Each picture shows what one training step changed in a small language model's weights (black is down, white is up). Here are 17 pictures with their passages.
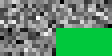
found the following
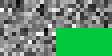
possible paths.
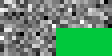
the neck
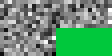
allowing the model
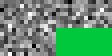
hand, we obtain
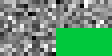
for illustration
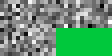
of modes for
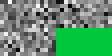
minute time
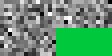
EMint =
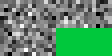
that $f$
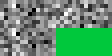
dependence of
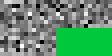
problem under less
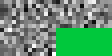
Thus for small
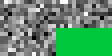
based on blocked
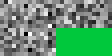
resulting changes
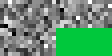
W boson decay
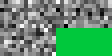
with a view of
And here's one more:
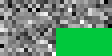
the dots
